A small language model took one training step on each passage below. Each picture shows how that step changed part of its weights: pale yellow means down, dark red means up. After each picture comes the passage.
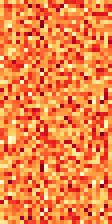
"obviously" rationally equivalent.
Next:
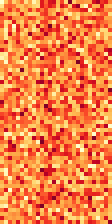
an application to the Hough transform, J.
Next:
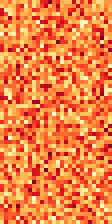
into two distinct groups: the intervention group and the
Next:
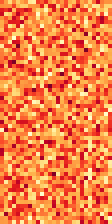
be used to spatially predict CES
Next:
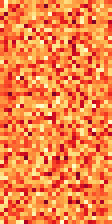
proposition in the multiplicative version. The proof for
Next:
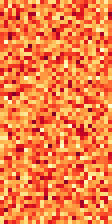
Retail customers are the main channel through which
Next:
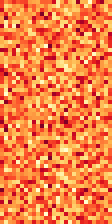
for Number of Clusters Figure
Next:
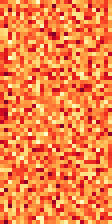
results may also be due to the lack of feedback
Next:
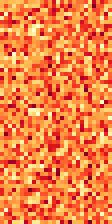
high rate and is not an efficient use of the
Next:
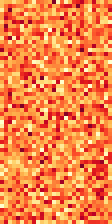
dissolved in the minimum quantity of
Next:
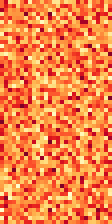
highlight the role of adaptability, ethical business
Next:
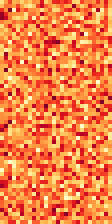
a stationary sequence of OU type with parameter
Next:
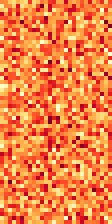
will only animate the scale. This is
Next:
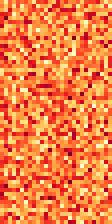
of resistant milk and meat
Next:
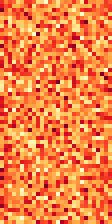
homotopy functor. Then any polynomial transformation of functors
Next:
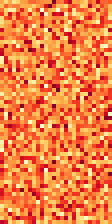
is bistable in region 4. The actual
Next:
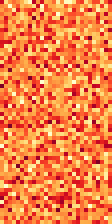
(\ref{hatv}) Then the
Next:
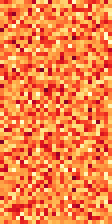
%---see Theorem~\ref{tmain}.
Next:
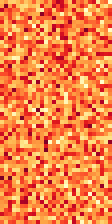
intrusion targeting an unsecured
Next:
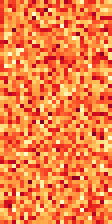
same conditions $a), \: b)$ and
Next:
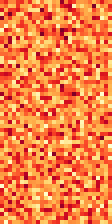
a low fluorescence background. Figure
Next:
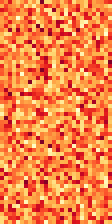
a constructive proof which illustrates that the set
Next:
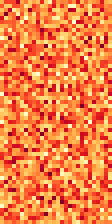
while the corresponding one in $f^w$
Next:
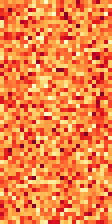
technical sciences, in accordance with the
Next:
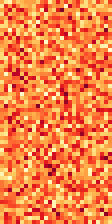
provide full support to the state universities. The
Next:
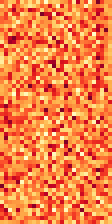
deduced by Lemma 1, induction and the
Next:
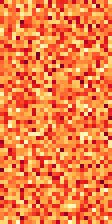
auditing of listed securities in
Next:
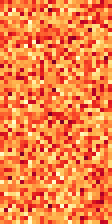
chess board graphs and king's
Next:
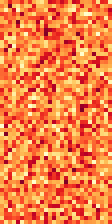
the starting SOC content and stock and
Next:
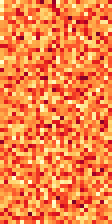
3 positions in the head of this gene contain the
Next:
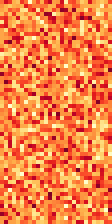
Econometrics*, Vol. 11,
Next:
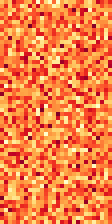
over 30 axioms. The presentation provides practical
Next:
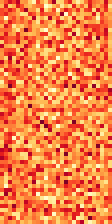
context. In particular, we obtain a generalization of
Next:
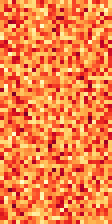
be investigated. Also, for the first time in
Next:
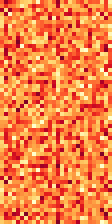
denotes the phase difference along the branch.
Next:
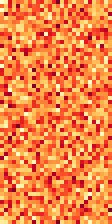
not cyclic. Because $V$ is
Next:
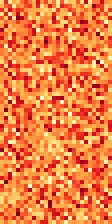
on its various lobbying activities, including on
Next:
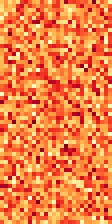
Pablo, Laguna were formed when
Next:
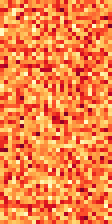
the attitude dynamics of rigid bodies is
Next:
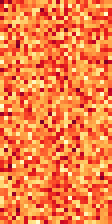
by the factorization theorem --- so does
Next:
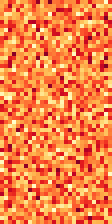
compared to babies with a birth
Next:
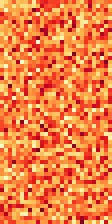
the player I has a winning strategy
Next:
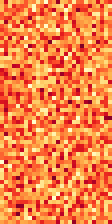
criterion for primeness of ideals in
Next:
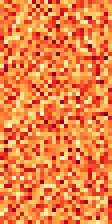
% % % \begin{statement} \
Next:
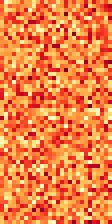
the objects in our category need not have elements.
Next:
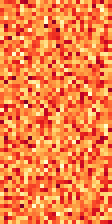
1 has been tested and evaluated using the eigenvalues technique
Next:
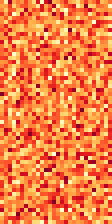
In this study, pheromones are
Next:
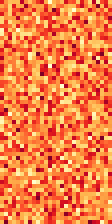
a scoping review Search Strategy
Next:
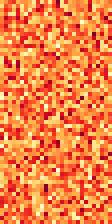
time the ICE is working (mode
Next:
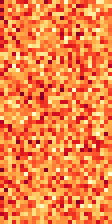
the maximal inequality; see, for example, van
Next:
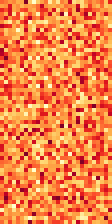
research paper explores the role of chemical engineering
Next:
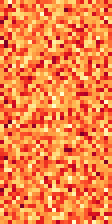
between the tonsil capsule
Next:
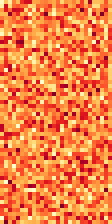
made an attempt to classify modern challenges
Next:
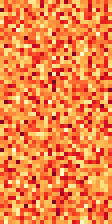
study compared the serum lipid profile and
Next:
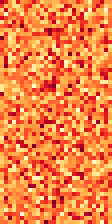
the CH equation was reported at high electrolyte
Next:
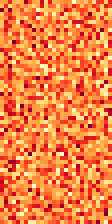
evasion as a percentage of GDP is
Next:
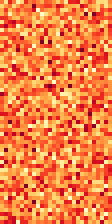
heavily on the performance of the
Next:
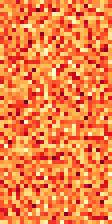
simulation model of the CRC-20 dynamics,
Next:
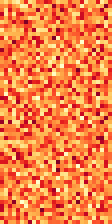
for managing datasets, VREs offer services
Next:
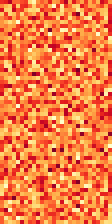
Results: Table 2: Correlation Analysis IT
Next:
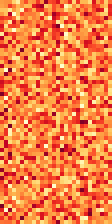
transcendental phenomenological approach, the study
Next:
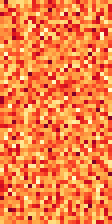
R\hat Q^{-1}$ is a lift
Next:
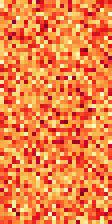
by the coarse grained random walk
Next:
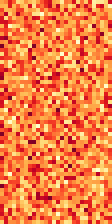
and bounded}\,\right\}$: more precisely, $$
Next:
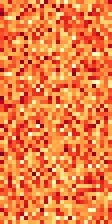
Twinkle Goyal,
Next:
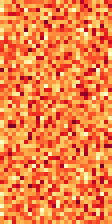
a lift of ${\bf e}$ to
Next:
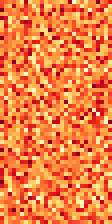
FAIRness adoptions, PIDs solved other
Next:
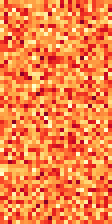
the vlaues of $f$ at the
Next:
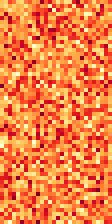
the situation where a constraint $P(f)
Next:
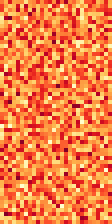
Asia will have a detrimental effect
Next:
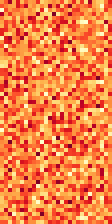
in all inertial frames of reference
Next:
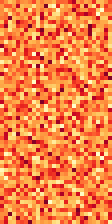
due to the extended knowledge and skills needed in general
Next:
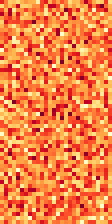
are the only marked maximal ideals. They
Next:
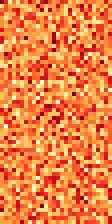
$\Lambda$ which are infinite dimensional would also be
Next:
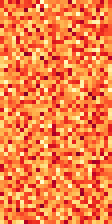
data developed from all over the world. Their
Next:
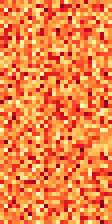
solution for the hyperbolic mean curvature flow which takes the
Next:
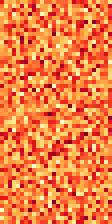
patient's disobedience of activity and
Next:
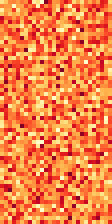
effects on peri-operative pain
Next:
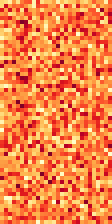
general quality in light of the market's current policy
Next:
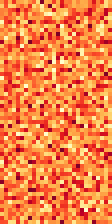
which are both derived from the well-known
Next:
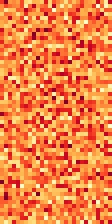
operator (or carré du champ),
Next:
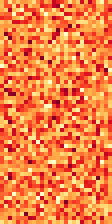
sound quality of components becomes more critical in the
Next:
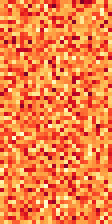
\subsection{Validity of of our
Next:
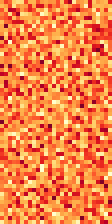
turns on the solution curve, with
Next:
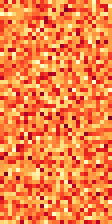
$6$, an immediate contradiction, as there are
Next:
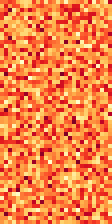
Sasakian manifold $\bar M$ such
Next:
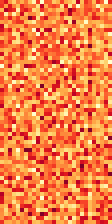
application holomorphe $\gamma $
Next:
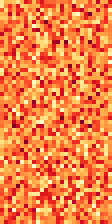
weeks after CEL diagnosis to reduce
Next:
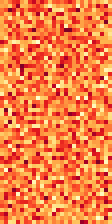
= \exp(\lambda V^a)$ satisfy
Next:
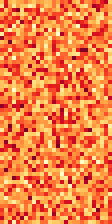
some spatial transformations of trajectories and their
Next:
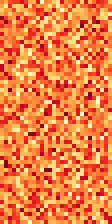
namely (Ti,W)N coating
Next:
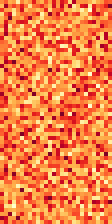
social interaction, promotion interpersonal skills and
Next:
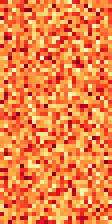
good alternative to summer fallow if used
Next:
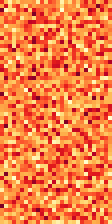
there are several things you need to know,
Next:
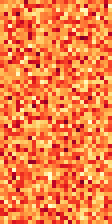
Our experiments are carried on a Inter(R)
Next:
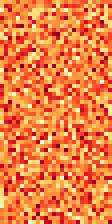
are insensitive to the stopping rule and
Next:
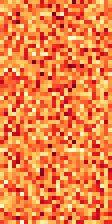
filled sac present on or in
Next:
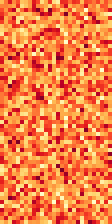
the latter equality is invertible and hence,
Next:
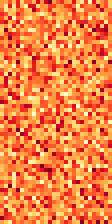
iteration relatively early and late, respectively, and
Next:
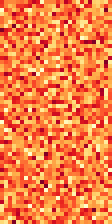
underprioritized. Intending to
